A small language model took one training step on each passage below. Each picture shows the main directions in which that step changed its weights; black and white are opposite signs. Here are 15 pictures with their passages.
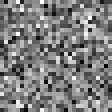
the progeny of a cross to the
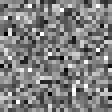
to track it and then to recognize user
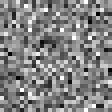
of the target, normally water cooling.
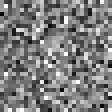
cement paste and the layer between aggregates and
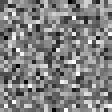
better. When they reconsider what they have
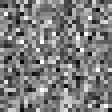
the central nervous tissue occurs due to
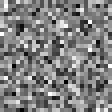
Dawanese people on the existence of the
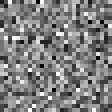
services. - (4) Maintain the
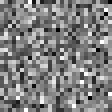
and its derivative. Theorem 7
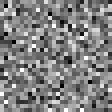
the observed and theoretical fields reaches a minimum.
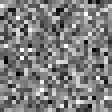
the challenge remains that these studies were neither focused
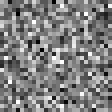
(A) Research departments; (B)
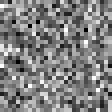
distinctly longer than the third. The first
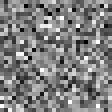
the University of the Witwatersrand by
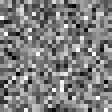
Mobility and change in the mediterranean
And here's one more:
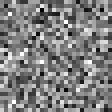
are hormone receptor positive, measuring
